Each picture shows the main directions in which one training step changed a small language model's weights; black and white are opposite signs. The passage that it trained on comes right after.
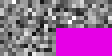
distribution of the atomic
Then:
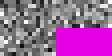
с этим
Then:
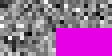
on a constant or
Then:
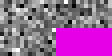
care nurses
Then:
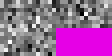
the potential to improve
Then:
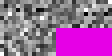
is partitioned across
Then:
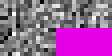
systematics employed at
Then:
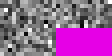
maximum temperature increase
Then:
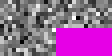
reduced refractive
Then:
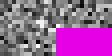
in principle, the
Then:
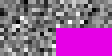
two laser beams
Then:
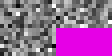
Additional investigation
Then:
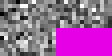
ularda kuchli
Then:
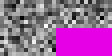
(red line)
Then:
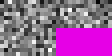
etish va ularni
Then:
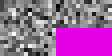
before taking the zero
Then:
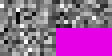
by controlling
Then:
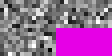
honra e
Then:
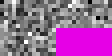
their cold gas
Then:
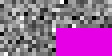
ravishda ishlab
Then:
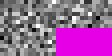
the Rashba
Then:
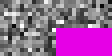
to a greater
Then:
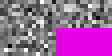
of states too small
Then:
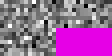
International Linear
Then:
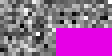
to the nucleon
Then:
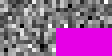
was to compare if
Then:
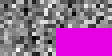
with the electrical
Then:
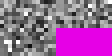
of the local magnetic
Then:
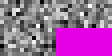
of Sciences and research
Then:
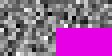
as expected for real
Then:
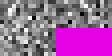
second part of the
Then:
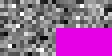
ma’no yoki
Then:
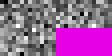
lies at the
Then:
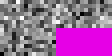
axborot tizimlari
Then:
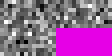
sich bald,
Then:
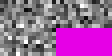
observed for the
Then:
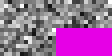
Phys. Lett.
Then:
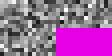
the $h
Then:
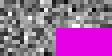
qualitative level.
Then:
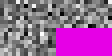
reflection can be
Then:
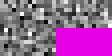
a fully connected neural
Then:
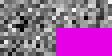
Problems of
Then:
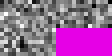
is no interaction between
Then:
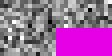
a path of length
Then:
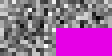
$\tau$ of
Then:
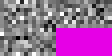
(red color)
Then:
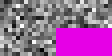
Faster than
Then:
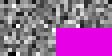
Artă al
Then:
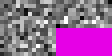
time, the background
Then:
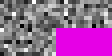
a depolarizing
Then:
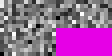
a pintura
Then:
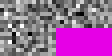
researchers are always
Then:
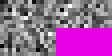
Recall the definition
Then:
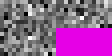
final result takes the
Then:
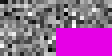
є дані
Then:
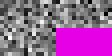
where the parameters of
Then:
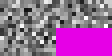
expected to be
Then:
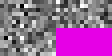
This was a stage
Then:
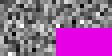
modes} for
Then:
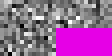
than each sample
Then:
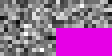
Standard Model
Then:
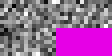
by at least
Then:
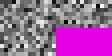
from the generalized
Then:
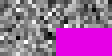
experiment. If not
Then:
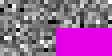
pada peserta didik
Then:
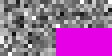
approximation is an upper
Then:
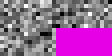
significantly prolonged
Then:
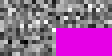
mechanical power transmitted
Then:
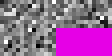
: hasil
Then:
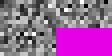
the H + CO
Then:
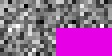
larger. This will
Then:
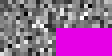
the LOS from
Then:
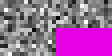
only alters
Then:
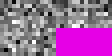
of this paper.
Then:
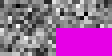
the other hand,
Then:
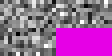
particles should not be
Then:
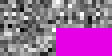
formações para
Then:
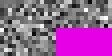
case of O
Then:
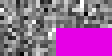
the system invariant.
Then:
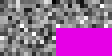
observed to be
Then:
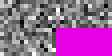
obtain an action close
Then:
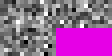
matrix equation of the
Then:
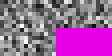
variations in the
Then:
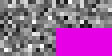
un enfoque
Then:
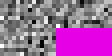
de trabalho,
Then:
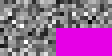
eventual hybridization
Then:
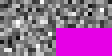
of antiferromagnetic
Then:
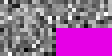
as biological
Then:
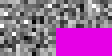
con Le leggi
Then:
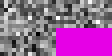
The number of signal
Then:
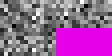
oson qabul
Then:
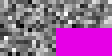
Then for any
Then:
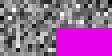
be willing to
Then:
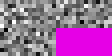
um questionário,
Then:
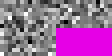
and upper bound
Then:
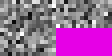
subtraction performance
